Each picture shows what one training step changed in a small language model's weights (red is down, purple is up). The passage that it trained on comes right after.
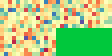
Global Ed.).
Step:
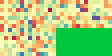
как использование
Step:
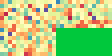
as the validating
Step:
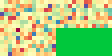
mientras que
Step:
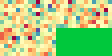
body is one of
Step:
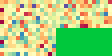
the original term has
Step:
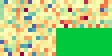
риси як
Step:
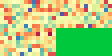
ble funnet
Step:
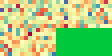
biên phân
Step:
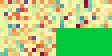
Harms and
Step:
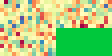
of a word in
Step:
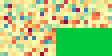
Writing -
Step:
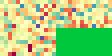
that its educational significance
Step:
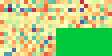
social activities from which
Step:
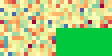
presented in Fig.
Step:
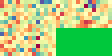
devido à
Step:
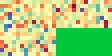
to strengthen digital
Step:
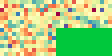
a generalisation here
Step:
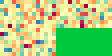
successfully preventing
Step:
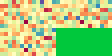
However, a
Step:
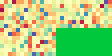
women are more understanding
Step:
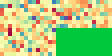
tal forma,
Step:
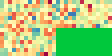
volts and
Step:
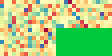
use individual or group
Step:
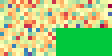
the deepening of
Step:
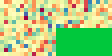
We will analyze the
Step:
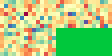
ambiental e uma
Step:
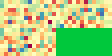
teaching strategy.
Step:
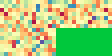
com os seus mais
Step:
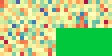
few thousand
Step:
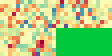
же дней
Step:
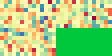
na terenach
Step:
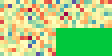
Man says,
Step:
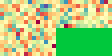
Author's short
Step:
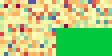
publish scientific
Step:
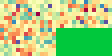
und FDRT
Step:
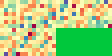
protocols have been
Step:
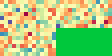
bending tests,
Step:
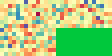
a wide variety of
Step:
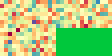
only to acquire
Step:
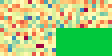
leaving 14
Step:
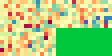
jami ikki
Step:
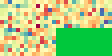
dijo buena
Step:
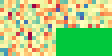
caution in
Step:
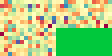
talented researchers
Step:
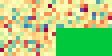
context of farm
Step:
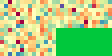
It seems that
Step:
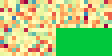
wavelength difference
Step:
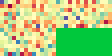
been found to be
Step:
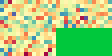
in tourism.
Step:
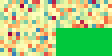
through complex evaluation,
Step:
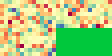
and comparative
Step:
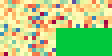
iqtisodiyot fanlari
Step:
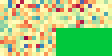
have been observed.
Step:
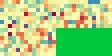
inclinaba en
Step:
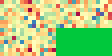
adaptation of an existing
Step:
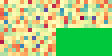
ahamiyati. //
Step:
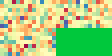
science. The
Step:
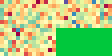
data sources for use
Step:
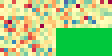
parameters, in
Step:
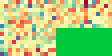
which consume
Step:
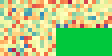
technology specificities.
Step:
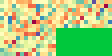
is not a risk
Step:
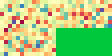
bilan bog'liq
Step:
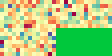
the original of old
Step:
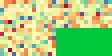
questions, frameworks
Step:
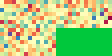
countries in the
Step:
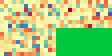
toma de
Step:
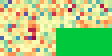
infected, the
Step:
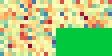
las condiciones
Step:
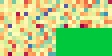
the bond strength
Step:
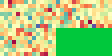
to PSA
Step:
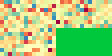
tile in the
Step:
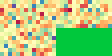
Department of Agriculture
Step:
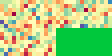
in the formation of
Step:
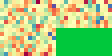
of Henna
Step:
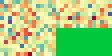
find a solution and
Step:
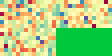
source (not limited
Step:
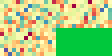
respeito à
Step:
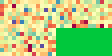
by early people for
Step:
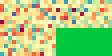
The emphasis is
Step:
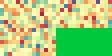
4 6 Economía
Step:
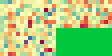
its maximum values after
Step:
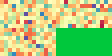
поліції |
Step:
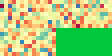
explored the relationship
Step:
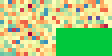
analysis; funding
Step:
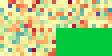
provides the necessary
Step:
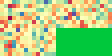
agreed to the
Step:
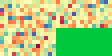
et répartition
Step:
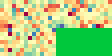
and the European mechanisms
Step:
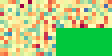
of public financial
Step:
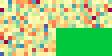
besar) -
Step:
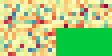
abusando de
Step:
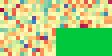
the artificial
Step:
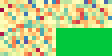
parents the contents
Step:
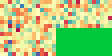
The goal is to
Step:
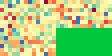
energies, a
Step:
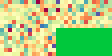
que regulan al
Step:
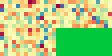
хил фаза
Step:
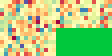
joint space, mainly
